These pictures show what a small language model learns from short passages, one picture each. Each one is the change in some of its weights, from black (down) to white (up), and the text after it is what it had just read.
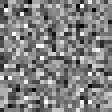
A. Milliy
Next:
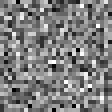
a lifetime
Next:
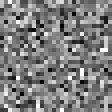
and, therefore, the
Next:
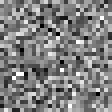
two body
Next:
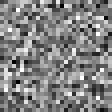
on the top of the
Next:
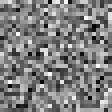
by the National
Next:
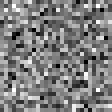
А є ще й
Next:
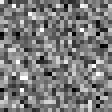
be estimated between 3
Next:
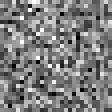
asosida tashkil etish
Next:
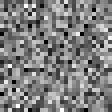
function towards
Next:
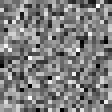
Biz JSST
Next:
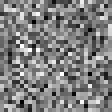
bars plotted are
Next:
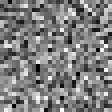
be the best
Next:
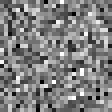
Entertainment and
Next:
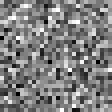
производства –
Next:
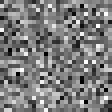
penelitian ini
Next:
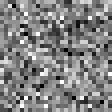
attribution method
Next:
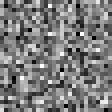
the experimental spectrum.
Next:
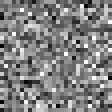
Public ;
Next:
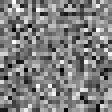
este sentido
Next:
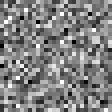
the tendency to
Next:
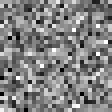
which is valid for
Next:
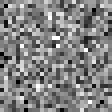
– jamiyatda
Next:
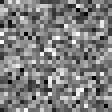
confermato la
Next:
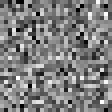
the other star in the
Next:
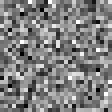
through the data for each
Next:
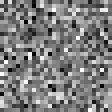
the high-power
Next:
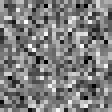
experimental data from
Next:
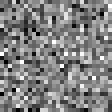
like to thank
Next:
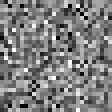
a Galactic
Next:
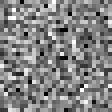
la célula
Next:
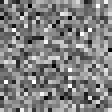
these assumptions all
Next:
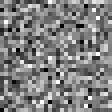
positive), the temperature function
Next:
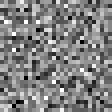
in band gap
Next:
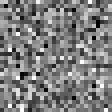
reduced by the large
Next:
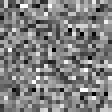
om het
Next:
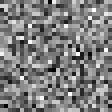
extrañar que
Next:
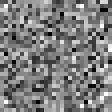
IA sea
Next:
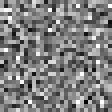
(DFT), using
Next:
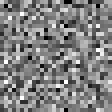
relative difference in
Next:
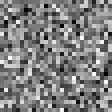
To compare the
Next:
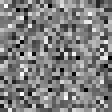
Pablo La
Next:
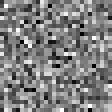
1M dataset
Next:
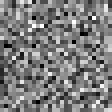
many particle multiphase
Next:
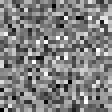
pulsars is
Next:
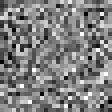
terms in the problem of
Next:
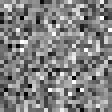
averaging scale.
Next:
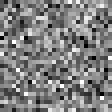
approximately constant, is
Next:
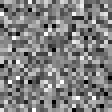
(accurate to
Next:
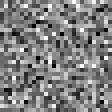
het geding
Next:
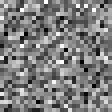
beyond where
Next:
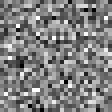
etish bo'yicha
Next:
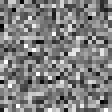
the master equation
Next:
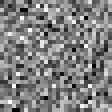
та, оқлар
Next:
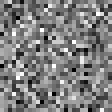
amplitude we have to
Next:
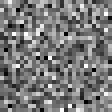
Notes on
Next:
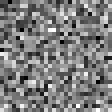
also the same for the
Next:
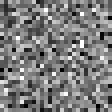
both ML and
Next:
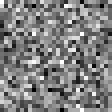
entre pessoas.
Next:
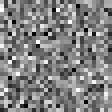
Calidad del
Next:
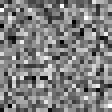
$\rho$ mass is
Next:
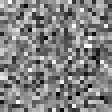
In the last
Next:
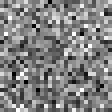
inflation until end
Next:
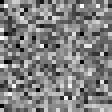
facilitando a
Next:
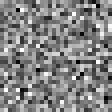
evaluation of the average
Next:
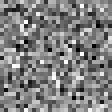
format papier,
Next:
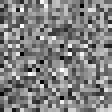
one can find a
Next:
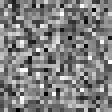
- o‘zbek
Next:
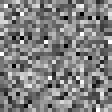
el origen de los
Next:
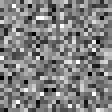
jarayonida milliy
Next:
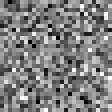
com dignidade e
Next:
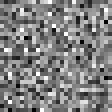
bir yapıya
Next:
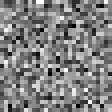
Мета –
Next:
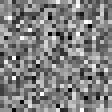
system. The size of
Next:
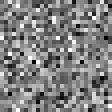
cell, our minimal
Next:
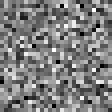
práticas e
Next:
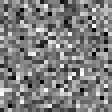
and Jadid
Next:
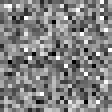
its branching
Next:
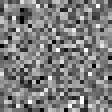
and other similar cases points
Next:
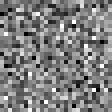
Condition 1
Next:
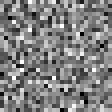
is strong. However,
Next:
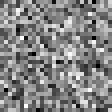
mode of totally
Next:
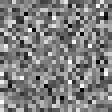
с. URL:
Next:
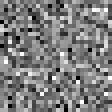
University, ENS
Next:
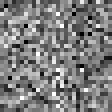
tashkil etilishi
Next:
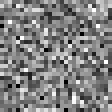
como investigadores para
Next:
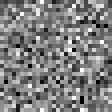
diffusion length and
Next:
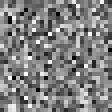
os cidadãos
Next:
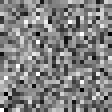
[Humanization of
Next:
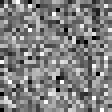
uch qismga
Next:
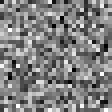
the integral the integrand
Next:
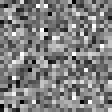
за шістьма
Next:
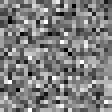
let $\hat
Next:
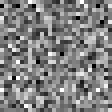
linked, by
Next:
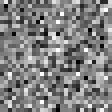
analiza si la
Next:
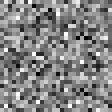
progenitor of the
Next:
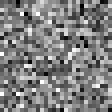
thermodynamics is
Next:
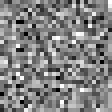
transfer which takes
